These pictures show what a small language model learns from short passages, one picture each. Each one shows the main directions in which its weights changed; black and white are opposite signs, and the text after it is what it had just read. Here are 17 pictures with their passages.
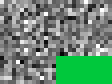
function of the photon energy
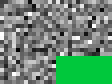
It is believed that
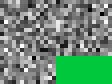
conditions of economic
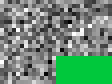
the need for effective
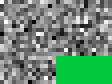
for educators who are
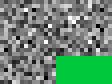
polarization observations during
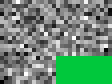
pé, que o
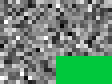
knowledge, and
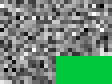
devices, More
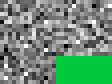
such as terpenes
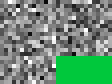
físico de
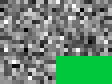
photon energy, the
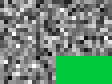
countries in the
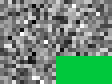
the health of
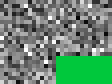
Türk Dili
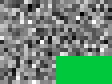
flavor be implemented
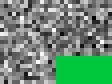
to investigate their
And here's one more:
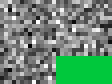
para aumento de
